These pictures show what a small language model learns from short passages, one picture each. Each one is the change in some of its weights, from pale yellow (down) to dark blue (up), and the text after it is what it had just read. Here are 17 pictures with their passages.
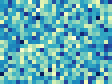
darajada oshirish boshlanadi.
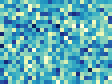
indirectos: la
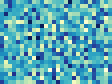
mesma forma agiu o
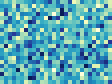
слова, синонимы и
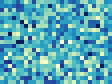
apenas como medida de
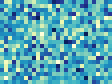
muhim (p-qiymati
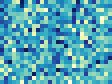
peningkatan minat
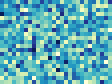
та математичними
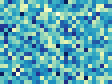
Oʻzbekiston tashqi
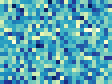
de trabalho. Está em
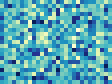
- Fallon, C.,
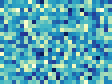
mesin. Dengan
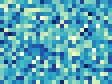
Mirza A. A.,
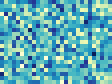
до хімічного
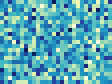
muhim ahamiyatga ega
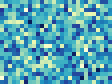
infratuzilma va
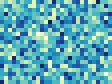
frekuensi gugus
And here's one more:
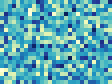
прогрессировать до
